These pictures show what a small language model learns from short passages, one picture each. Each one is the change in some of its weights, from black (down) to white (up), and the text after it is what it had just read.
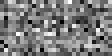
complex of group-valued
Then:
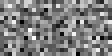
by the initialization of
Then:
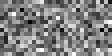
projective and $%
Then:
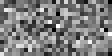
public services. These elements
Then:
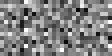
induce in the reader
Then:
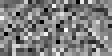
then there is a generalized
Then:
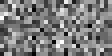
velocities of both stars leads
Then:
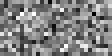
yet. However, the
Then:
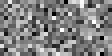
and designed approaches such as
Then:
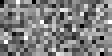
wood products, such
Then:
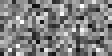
mode, the light collection
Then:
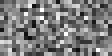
key questions of the
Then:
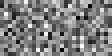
The GPR receiving
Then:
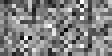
Appl. Phys.
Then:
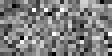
wall. In this
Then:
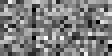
neutron stars are
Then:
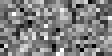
and $18\mid
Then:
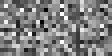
therefore, the fact that
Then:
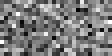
and their systematic inclusion in
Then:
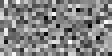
as $q \to
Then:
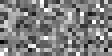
top 20 users who have
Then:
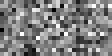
just the Killing form
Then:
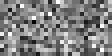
the three--element
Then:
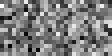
oleylamine and
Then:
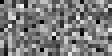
countable union of embedding
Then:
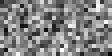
increasing terminal efficiency and
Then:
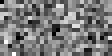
details of the pilot
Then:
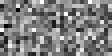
gms Loss of
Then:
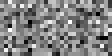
we have the estimate
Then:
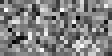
one. Despite a
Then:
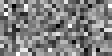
above is trivial, and
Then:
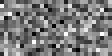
evolution of the background to
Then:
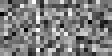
the left SROCC
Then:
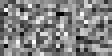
the point placement.
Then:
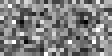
define the matrix $A
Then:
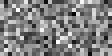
decent and attractive
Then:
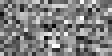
the transverse momentum spectra.
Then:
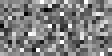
Finally, we estimate the
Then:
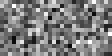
area form. We will
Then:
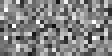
increases more quickly because
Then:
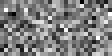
there exist infinitely many
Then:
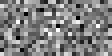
differ by a sign
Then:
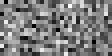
the improvements of them
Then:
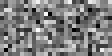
on Web-scale
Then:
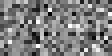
of nitrogen
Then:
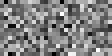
accepts, and is
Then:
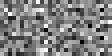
as such does not contain
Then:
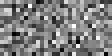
Stelle, and
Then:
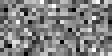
any $\epsilon >
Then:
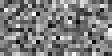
metric. Using the
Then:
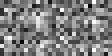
India. It
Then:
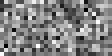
the job descriptions
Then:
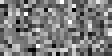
gap on instagram
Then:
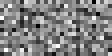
\) the marginal
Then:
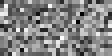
this limitation by including
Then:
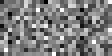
algorithm can also determine whether
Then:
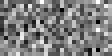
inverse image $\tilde
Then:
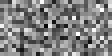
higher than the 400
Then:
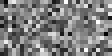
it is important for people
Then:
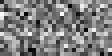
its domain of definition,
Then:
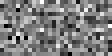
& Correlation Loss
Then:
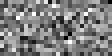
the characteristic is positive.
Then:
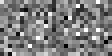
Laurent polynomial with
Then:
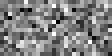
embedded in a system.
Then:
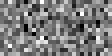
Bayesian approach
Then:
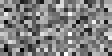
be emphasized that
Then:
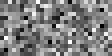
is a point such that
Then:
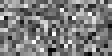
of the measurement performed.
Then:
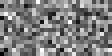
and the last generator is
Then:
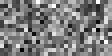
of ejaculate
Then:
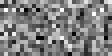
Apollo can detect
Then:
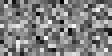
\right\}$ and
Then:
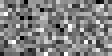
$E$ at step
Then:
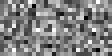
the case C2 we
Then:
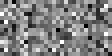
l'image de
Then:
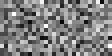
and $s'$ belong
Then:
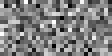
- No or minimal
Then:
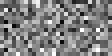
of ET educational and
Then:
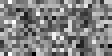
we can see that
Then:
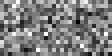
now address the nature of
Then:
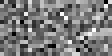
measurable transport properties,
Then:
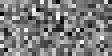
risk of water stress and
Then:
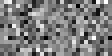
obtain undisrupted
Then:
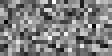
the different replicas
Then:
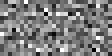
of Ukraine
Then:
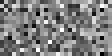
statistics such as frequencies,
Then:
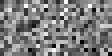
on both sides of
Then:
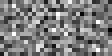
work to the memory of
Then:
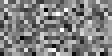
in resisting such
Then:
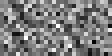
microscopic pathway,
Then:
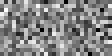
classified. For this
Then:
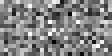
regressions analysis,
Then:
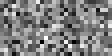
Land Surface
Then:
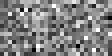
per cent. Similar
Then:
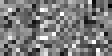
gradients are
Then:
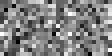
that for any $\alpha
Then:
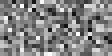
. \] By Proposition
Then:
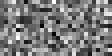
support long-term
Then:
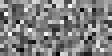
simulations, calculating the
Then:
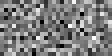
as predicted by general
